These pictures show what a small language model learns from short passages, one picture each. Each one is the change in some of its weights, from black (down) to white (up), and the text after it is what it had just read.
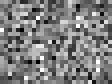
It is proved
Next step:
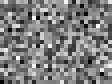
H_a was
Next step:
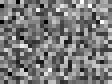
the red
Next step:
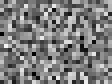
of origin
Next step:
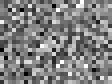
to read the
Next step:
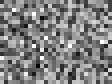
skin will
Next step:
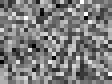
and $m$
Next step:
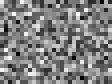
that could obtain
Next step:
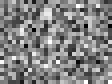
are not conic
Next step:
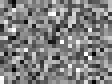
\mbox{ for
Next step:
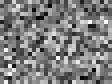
at a height
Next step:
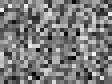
values and verbal
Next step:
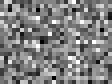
because it adds
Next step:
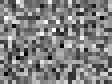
Li and
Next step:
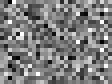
you like
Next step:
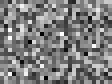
is given by
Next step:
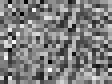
exist a constant
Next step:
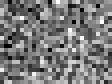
Make all
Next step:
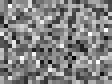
follows from $$
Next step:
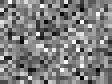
the restoration
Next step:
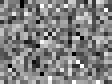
change by
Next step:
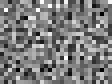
Taking the
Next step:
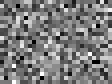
collect the
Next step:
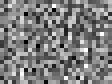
of the theorem allow
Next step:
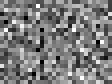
at most one
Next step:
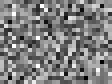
the above, to
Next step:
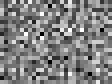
distracted every
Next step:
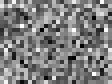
structure does not
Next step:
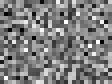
p (with the
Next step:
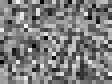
and $G -
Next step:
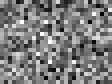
differential topology
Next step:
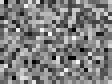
that periodic
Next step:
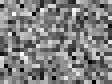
then $\deg
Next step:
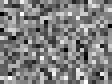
\forall \
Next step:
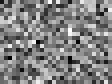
positions that
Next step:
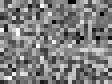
bound away
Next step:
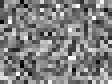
method was found to
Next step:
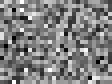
the number of
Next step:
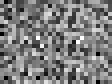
a previous
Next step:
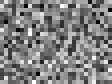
Evaluation on
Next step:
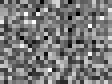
the science
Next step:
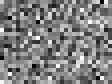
We recall that
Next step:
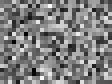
like thing
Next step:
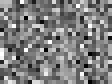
fuel as
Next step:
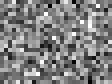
search within the
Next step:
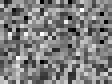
sphere of
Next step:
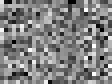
construction the
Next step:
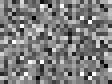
other classes'
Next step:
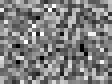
on the behavior
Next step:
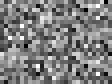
can be considered
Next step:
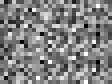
showed that the
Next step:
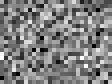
are first found at
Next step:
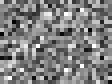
resources for
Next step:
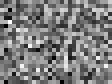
an audit
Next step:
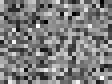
& treatment
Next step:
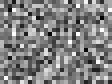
question is
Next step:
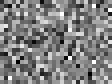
the provisions
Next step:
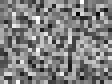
its real and
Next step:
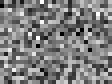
this algebra by
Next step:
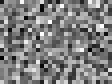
made by
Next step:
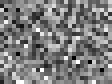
at baseline
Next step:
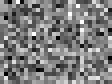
Met de
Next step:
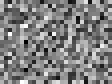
result of the
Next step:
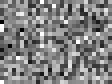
There have been
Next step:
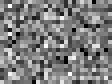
than a slow
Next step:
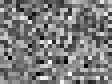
the side
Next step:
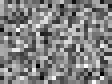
proofs in this
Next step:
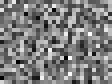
of water
